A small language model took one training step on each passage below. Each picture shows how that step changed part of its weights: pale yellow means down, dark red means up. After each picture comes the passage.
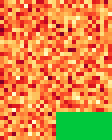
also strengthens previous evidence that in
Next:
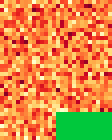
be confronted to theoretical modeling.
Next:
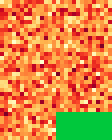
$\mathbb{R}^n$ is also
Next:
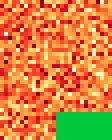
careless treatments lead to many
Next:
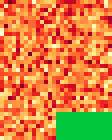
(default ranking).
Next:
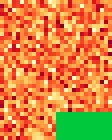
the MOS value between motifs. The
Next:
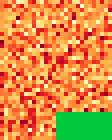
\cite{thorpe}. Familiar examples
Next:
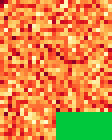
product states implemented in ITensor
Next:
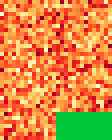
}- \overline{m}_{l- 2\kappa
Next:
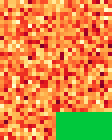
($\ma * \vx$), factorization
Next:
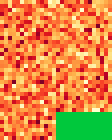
the HO may also grow in time due to
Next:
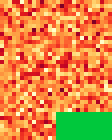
phenomena at the black hole
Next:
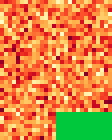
use the following Polarization Formula, which
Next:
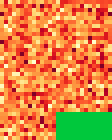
induced by $\epsilon$.\\ \\ Now let
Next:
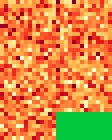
tested three different such parent probability
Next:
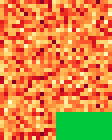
= \mu \cup \nu$ where $\mu,
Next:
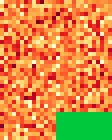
T}} \bigotimes_{v \in T}
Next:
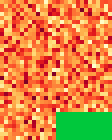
use the fnref command within \author or
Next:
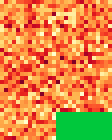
frequencies in the irradiated
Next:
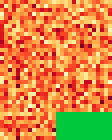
upon the necking initiation point as
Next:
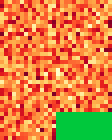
observed optical emission. Foremost are
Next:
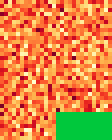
when the bubble radii are $r \leq
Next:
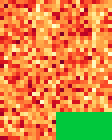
Stratonovich integral is used in
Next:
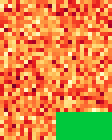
or $M_\beta = 0,$ thus
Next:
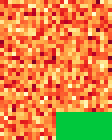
c_2 \tau-\xi \right) A}
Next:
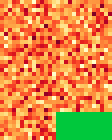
\cite{AG18}, in the setting of
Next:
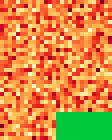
\author{\small Luis E.
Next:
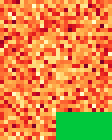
I AGN (including a small
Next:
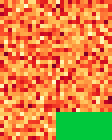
similar and use the terms digital
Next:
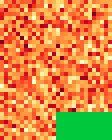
*S-Model* is free from
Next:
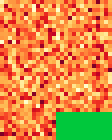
\tcY_t = a \dd t +
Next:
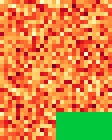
$T$ diagonalizes the
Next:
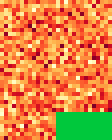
_{\sigma }\widetilde{h}_{\mu }^{\sigma
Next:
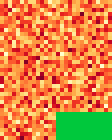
the initial values of each component's weight
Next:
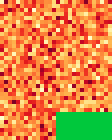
We used the maximum entropy state for our
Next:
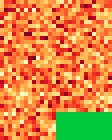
Instead, we suggest it is
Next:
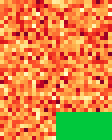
now assume $N$ conformally coupled
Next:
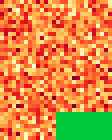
other methods are essentially equivalent.
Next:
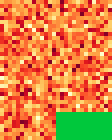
reflection for x=1/3. The
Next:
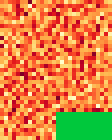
[10] cross-section library,
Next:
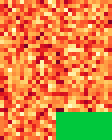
the characteristic mass of the most isolated
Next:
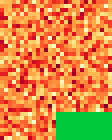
Milky Way. The non-zero
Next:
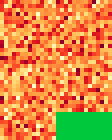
curve} \author{Dimitar
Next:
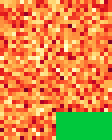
four excited $\Omega_b^-$
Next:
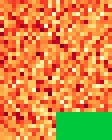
For any two $n$-digit natural
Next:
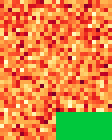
orientation is reversed on the normal bundle
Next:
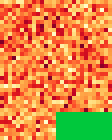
variation $\sigma$, and who has the ability to
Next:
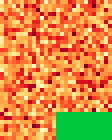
well-solvability for some special classes
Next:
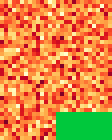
the negative constant curvature of the spatial
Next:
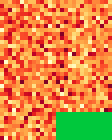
a result of its quantum vacuum
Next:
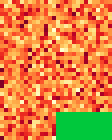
of damping on the spectrum in order to
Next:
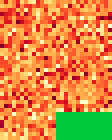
automorphic vector bundles, \rm
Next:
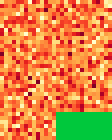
the FHCs that fragment. Nor
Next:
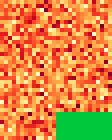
the parameter $\xi$ once we notice that only
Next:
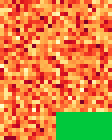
we dealt with answers to one particular
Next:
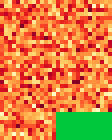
of operator ordering used. This is because there is no
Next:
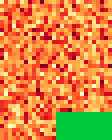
= 63$, the numerically computed
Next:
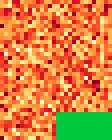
is minimum then there is no odd white
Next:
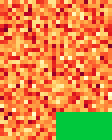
the 99.7\% credible
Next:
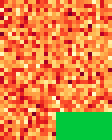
techniques to accelerate the algorithm
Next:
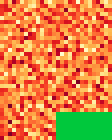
a local interaction. Indeed the
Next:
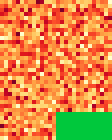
thought of as non-empty finite sets)
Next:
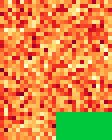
in the right panel, the results corresponding to our
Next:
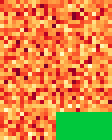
\maketitle \begin{tabular}{l}
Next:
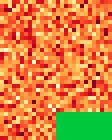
the final expressions we will consider here the example
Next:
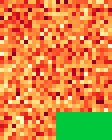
potential $V:\Omega\rightarrow\RR$
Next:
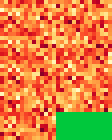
simulator (see details settings in
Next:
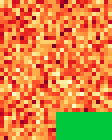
we show the inequality (similar to
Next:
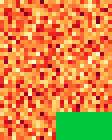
= x$, so \eqref{eq:proof}
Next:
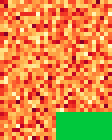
= \int \delta (T- {\rm
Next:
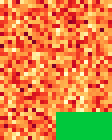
quantity G and the temperature $\theta$ have the following
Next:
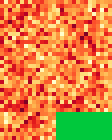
protocols, analysis by master cloud and
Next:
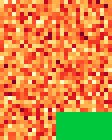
(compare to \cite[\S I.5
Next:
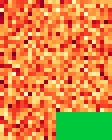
($T<T_C$) has to be equal
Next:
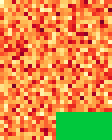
mapping LinkML types to
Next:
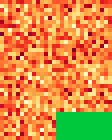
to detect smaller normalised lesion
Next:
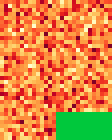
then for a $G$-set $X$ the
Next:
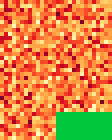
\, , \end{equation} 3) the
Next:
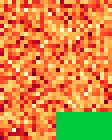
equation, we arrive at \begin{eqnarray}
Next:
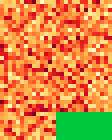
classical Hughes model, where central difference
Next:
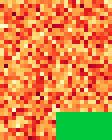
them to $\C$ via the
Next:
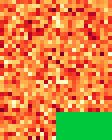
resonance amplitude is normalized to
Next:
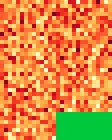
panel. Mean value and standard
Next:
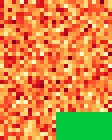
extension coincides with the right centre
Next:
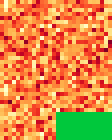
fuels, while the US remains
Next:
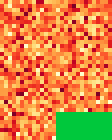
window function of radius $R$ corresponding to
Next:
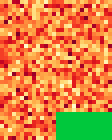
$K$ point. Upon hydrogenation
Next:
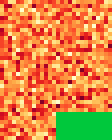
Increase CPU limit of 1 tier
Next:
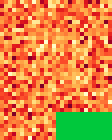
in SDSS region were analyzed in
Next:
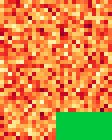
same computer. The scheduler also
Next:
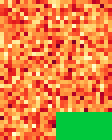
that the word $v = b_2 \ldots
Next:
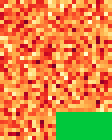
rational coefficients) in
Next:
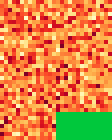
a positive Hall conductivity whereas the
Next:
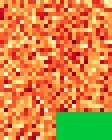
the hydro+N-body code
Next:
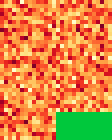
other monomial of $m_{\Om}$,
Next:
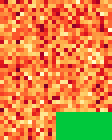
viewed as an affine map
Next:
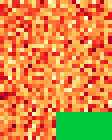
the MCD in MCS and XMD
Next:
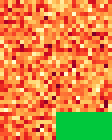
local $k$-algebra essentially of finite
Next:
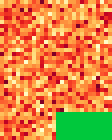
). The connection between the asymptotic
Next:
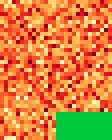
of the paper (see SI for numerical
